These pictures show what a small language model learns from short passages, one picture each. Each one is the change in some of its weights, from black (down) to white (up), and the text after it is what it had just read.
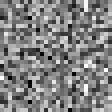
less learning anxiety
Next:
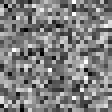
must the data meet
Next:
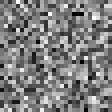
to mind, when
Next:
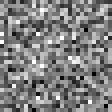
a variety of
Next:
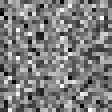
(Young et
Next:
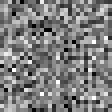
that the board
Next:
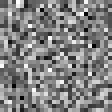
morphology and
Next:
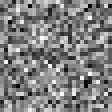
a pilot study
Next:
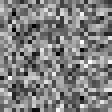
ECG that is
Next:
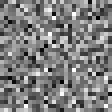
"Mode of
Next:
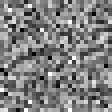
that are sometimes
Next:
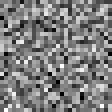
social interactions
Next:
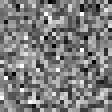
and culturally
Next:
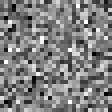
be created in a
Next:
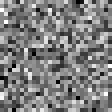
of Governor
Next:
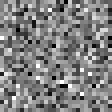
des banques
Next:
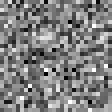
the way in which they
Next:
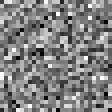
its Molecular
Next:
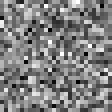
workforce sustainability
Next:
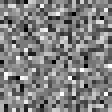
is a good indicator
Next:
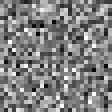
the electric field
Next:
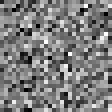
European Union's
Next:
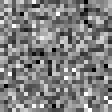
the dome pressure
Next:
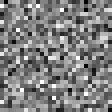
proposed to provide estimating
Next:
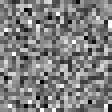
specificity and the performance
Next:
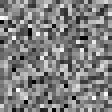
that the compound's
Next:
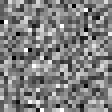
removed and the
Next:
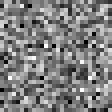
datasets, an
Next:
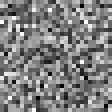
product quality. A
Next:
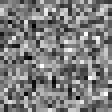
of population, the
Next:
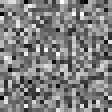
current was measured using
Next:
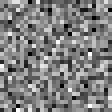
^a MC
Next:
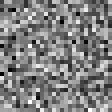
laboratories and
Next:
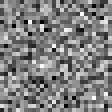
the World Wide
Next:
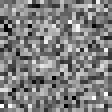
the public in case of
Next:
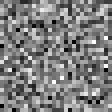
the nature of
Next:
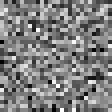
12. For the
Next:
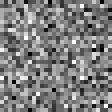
2 Bottom
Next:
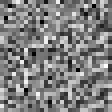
of production casing
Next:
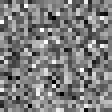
exhaust end of
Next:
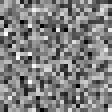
sustainable economic development.
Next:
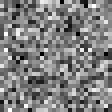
which has posed
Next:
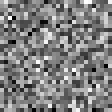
in the South
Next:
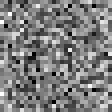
from Yunnan
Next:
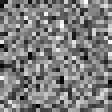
all-optical communication
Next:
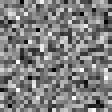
4. Six
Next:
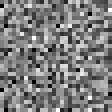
effectiveness of
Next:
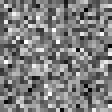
textures in the
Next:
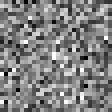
are aimed at
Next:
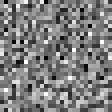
person who supported the
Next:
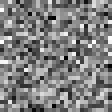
the fan properly
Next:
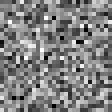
faster to
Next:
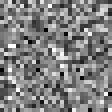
Comparison with
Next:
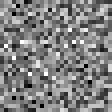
\quad \dots
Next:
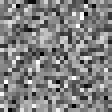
the CFRP
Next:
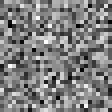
coefficient is
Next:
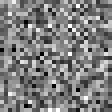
but they are shown
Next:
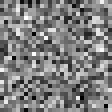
assignment was
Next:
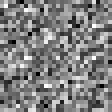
in developing countries
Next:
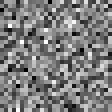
Located in the
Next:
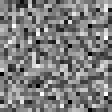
nuances. This
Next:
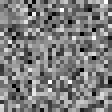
left coronary
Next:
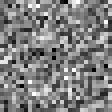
the development of innovative
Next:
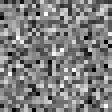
with the diversity of
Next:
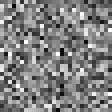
GDP growth
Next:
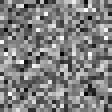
flap procedure showed
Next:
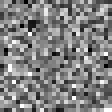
will be higher than
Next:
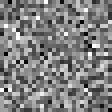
This routing
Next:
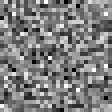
showing the number of
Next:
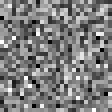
group of patients. The
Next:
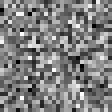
and informed
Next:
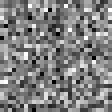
of bitumen
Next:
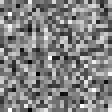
education has discovered
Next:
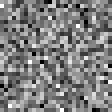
for answering
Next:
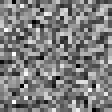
increase in business performance,
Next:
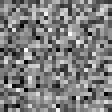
more of beneficial
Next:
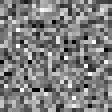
the total available energy in
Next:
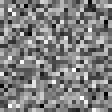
design procedure including an
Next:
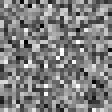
program for developing
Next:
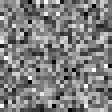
cite the current
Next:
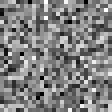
higher education have an important
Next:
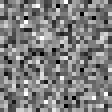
the DMLS
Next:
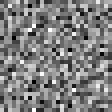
As well as conducting
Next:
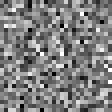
follow-up and
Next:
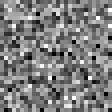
than the previous, so
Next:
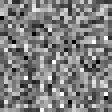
n represents the number
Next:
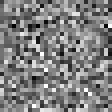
manner and it is
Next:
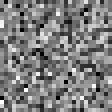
both each medium
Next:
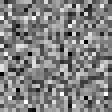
n\right) +
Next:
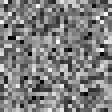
long running
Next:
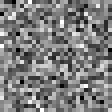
data were stored and
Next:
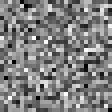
management. *J
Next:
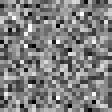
by several other researches
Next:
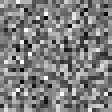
sample for a specified
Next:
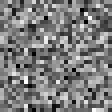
of the samples that
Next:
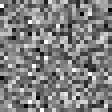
participation and efficiency
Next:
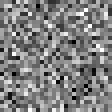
2\delta D
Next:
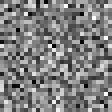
for a masonry
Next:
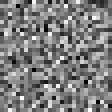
buffer when a
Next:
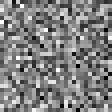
growth factor is
